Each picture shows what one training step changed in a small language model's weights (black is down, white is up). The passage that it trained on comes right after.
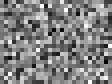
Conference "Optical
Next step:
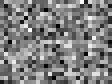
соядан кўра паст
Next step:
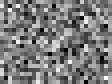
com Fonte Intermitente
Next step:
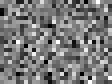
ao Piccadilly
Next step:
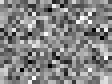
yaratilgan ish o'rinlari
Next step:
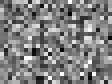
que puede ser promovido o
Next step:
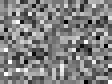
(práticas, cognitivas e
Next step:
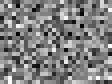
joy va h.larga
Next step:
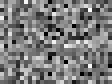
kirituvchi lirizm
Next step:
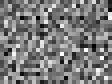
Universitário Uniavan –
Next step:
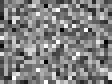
the study of fish. /
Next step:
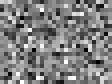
destacam a influência de
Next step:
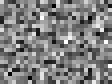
університет «Харківський
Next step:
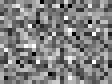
un significativo recurso en
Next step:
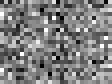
расчетов с использованием
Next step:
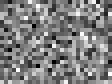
antrópica. Em áreas
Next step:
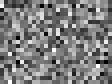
Constitucional. 24. B.
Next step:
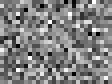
ao Brasil e retoma a
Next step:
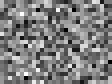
S.; NUNES,
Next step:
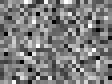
оғир моддий
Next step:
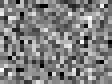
с сочетанием трех
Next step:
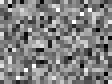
na produtividade e a
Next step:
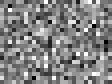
young people in the
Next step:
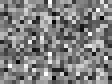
and men, public service,
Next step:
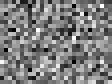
Abstract The paper
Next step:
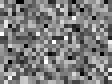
Dieser Ansatz
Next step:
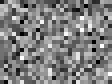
допоможе вийти підприємству
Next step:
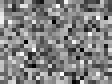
секретарь, PhD
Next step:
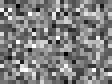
foi uma opção de tratamento
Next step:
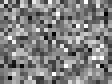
judgment, the
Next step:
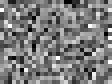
М., Наука.
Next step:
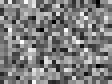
5 mL Alto Tabla
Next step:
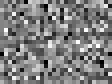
plattformen innan
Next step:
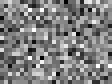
kolleksiyalarning qanday
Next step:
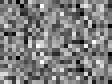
tizimidagi terminologik birliklarning
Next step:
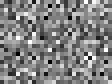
Malheiros Soeiro,
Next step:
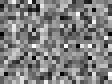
understand the ethics
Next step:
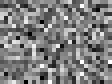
истечения газовой
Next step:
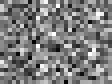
de la qualité de la relation
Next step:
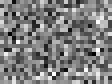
uchun, muhim psixopedagogik
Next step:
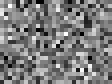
wider (Egli &
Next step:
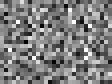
persigue los siguientes
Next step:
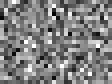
a pesquisa possui questões
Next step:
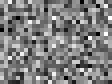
Slumbung memiliki
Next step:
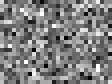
redução de custos
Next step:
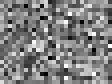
Journal of Law, Finance
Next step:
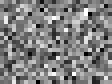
ejemplo), o dinámicas
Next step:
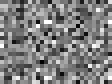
trazem em comum a
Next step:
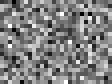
как: В.Н.
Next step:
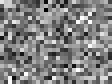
yaratilgan. O'z
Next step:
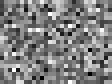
takmer tridsať
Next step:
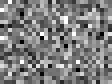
графики в дисциплины
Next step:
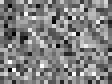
um direito humano fundamental, ou
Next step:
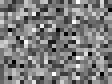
joio do trigo dentro
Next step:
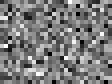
che l’educatore
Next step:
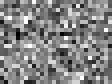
6. Алимпиева
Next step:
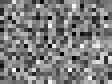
інструменту важливо
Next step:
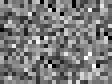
Poder Judiciário.
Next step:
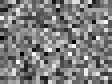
sé nadar estilo
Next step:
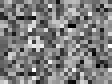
objetivou identificar, por
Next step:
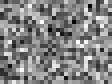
qizlarday yurib,
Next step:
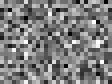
de Cuac FM
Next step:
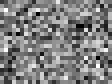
em saudação dirigida
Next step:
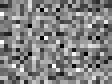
Yangi Oʻzbekistonning
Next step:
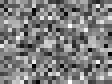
tytułów materiałów
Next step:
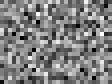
exame das relações entre
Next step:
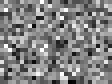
directions, forms, education
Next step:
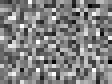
корпоративных университет в
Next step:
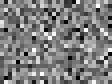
keine zu starke
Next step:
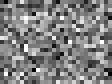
змагань. Ціль
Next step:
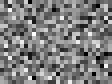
di situs Gua
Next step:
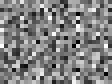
respuesta definitiva, ya
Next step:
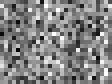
ko`ra ko`proq
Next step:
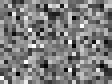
maior valor de carga parcial
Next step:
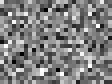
de Caso Do Boto
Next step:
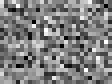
ўрганилганда FLIP
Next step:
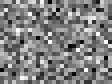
жуда муҳим
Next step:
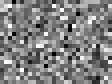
faqat o'quvchi
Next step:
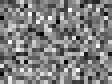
á tí. Esas auras
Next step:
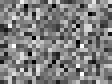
дикорастущих видов
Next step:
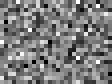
the first line from
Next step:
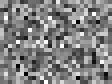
da atividade turística, mas
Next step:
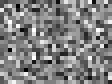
al. Management of chronic
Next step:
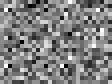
ko'plab amaliy ishlar
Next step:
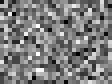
disseminação de
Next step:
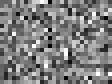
slovestnost. Ot
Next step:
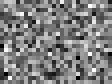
voyage et le contrat
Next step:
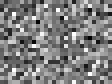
при обучении русскому
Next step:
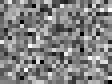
юности, а по сути
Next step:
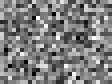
diferente situación según la
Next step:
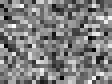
interação entre os compostos
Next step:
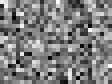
показателя рекреационного
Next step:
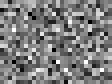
isla de Cuba* de
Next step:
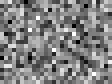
falsafasi va qarashlari
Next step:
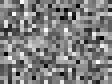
про аскезу як
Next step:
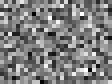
los recursos propuestos por
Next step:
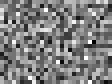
carrega consigo a
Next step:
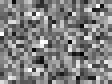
de construções para os locais
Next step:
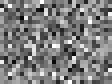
dem Sinne sind, dass sie
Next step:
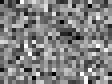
os programas de controle
